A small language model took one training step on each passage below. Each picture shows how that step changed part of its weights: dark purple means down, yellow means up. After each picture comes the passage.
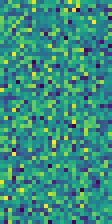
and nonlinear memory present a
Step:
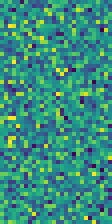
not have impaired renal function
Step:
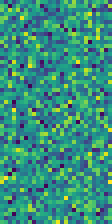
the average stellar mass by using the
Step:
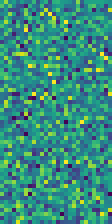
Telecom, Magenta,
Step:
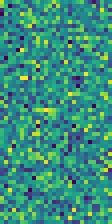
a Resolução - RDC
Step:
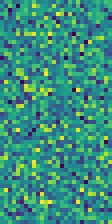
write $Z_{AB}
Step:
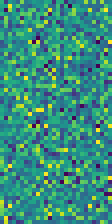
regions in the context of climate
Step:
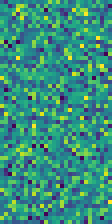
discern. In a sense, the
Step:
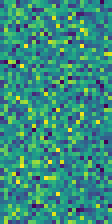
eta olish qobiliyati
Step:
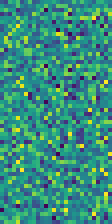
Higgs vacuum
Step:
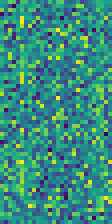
Good Reading',
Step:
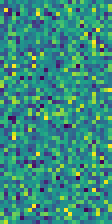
energy as $\lambda\propto
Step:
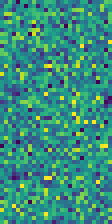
области (до 1,5
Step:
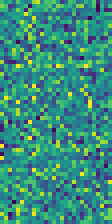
Empresa de Energia São
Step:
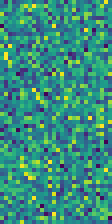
ear and mastoid,
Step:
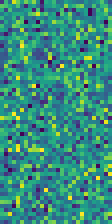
$\mathcal{H}$ spanned by
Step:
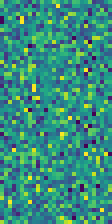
achieve diagnostic
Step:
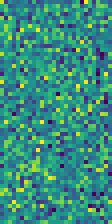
basis gates that relies on the
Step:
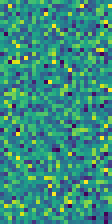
each of these blocks, the variations
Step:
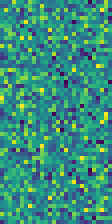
and J. GUPTA,
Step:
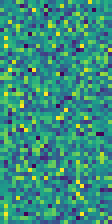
р. Боковенька и
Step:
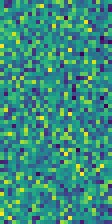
TeV}. \newblock {\em
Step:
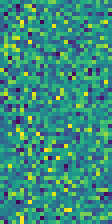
можливості, або
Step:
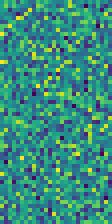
the characteristics mentioned here
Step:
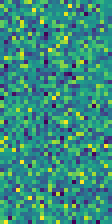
been hindering progress in
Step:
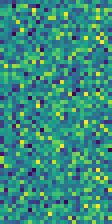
портлашлар билан
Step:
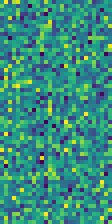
of Dapivirine Vaginal
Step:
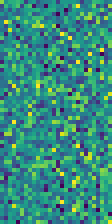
de medicamentos. Os
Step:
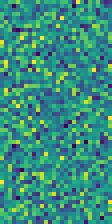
which was the most obvious and effective
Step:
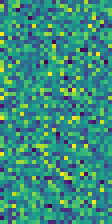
Assistant and Associate
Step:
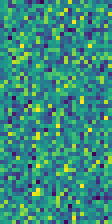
applied at 0.05%
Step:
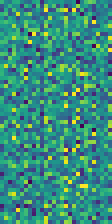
є заміна одних
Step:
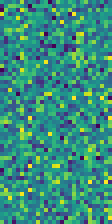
was aimed at screening the
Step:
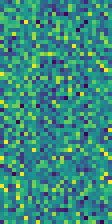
Monthly Solar Radiation
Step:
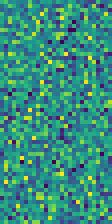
prostorni kapacitet
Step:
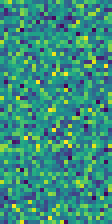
with user needs and continuing
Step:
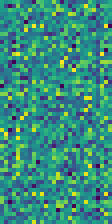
Ağaçlar Sibel
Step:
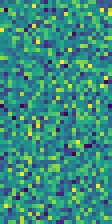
on journal literature, citation
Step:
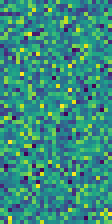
cosmological constant is
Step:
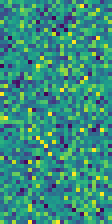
are awarded from recurring to
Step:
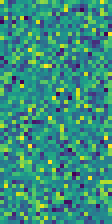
was utilized with water-cement
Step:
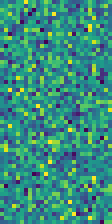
dos retratos destacados por
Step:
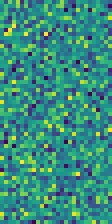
electron causal Green function for
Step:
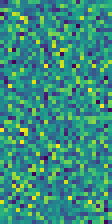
shaxslarning o'ziga
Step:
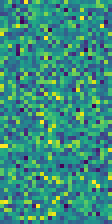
social proporcionada pela
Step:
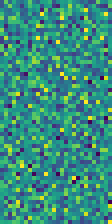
method to reduce phasor measurement
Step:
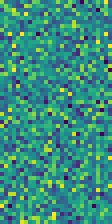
m) multi-spectral
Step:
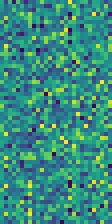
that $c_k>0$ for
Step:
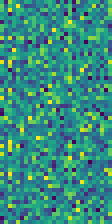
has been found, to investigate
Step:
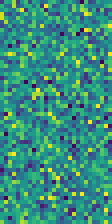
right of the interface. - o The
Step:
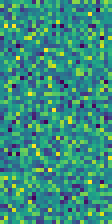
Neri¹, Roberto
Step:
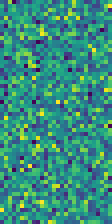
transmission of messages and
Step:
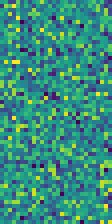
worden beheerd en
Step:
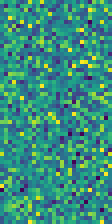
of Education British
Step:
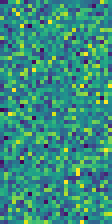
value is returned. Since
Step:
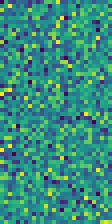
input light pulses
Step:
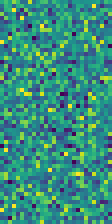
may introduce confounding
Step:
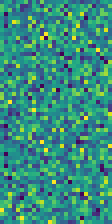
and specific heat for the extended
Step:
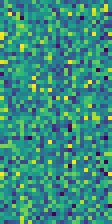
calculations with their corresponding standard
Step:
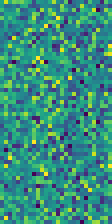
os dispositivos da reforma
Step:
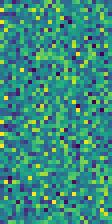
of iron reserves due to
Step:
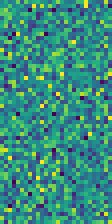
in the palaeographical analysis
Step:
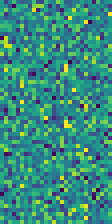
\equiv \lambda$. We will consider
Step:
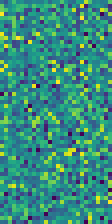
of the $\Delta H(M,\Delta
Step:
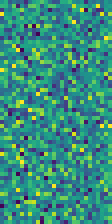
болезни является
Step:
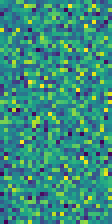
of 125 respondents were interviewed
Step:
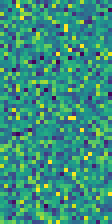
overall trend shows a decline in
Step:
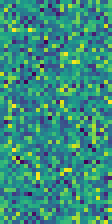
linearly with field at low $p$
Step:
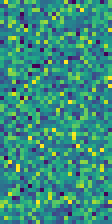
with earlier studies [9]
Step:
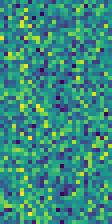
the we are doing pranayam
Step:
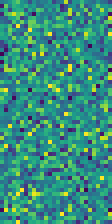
les conditions de début de
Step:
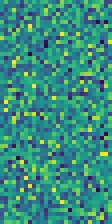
diamond crystals using
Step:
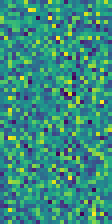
schaalbegrip, van
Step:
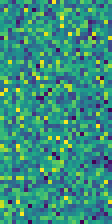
to incorporate these dimensions into
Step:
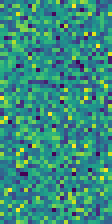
dynamics and (2) public
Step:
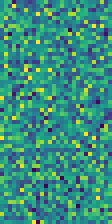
use and effectiveness of
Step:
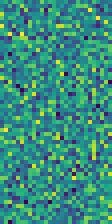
(Strigiformes) w
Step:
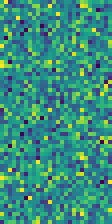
using Cloud. Data can be
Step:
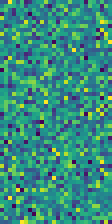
среда не только
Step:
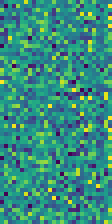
reflects the actual time taken
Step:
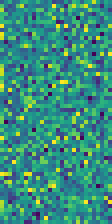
an attempt to purify by
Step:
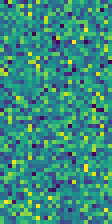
necha asrluk uch
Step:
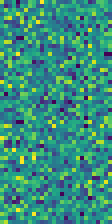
the lattice Schwinger
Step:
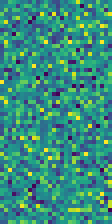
model, we have $t_1 =
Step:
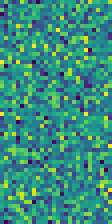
wind speed, the clip is
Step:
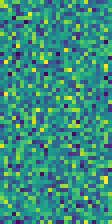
be productive. \begin{figure}
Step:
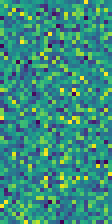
tiristorlarni yordamida
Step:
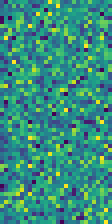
last visited November
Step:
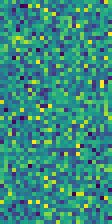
values that have been observed before (in the
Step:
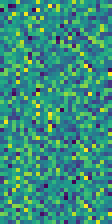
como a proposta de criação de
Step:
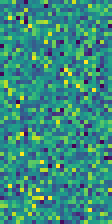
Nutq o'stirishning
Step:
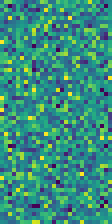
Humoyun va Komronga
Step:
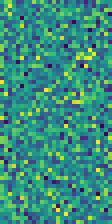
in general contain exponentially
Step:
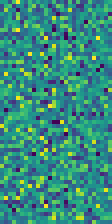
is weakly dependent on the disk
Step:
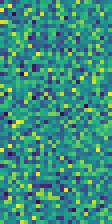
or becomes ``lost"
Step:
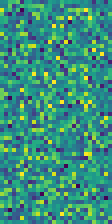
Why can NeuScale
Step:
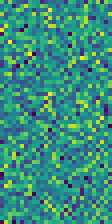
X-ray diffractometer and
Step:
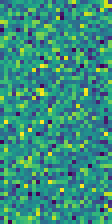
Conf. on Mobile and
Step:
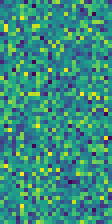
jarayon shu tarzda
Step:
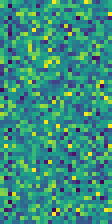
possível observar que a construção
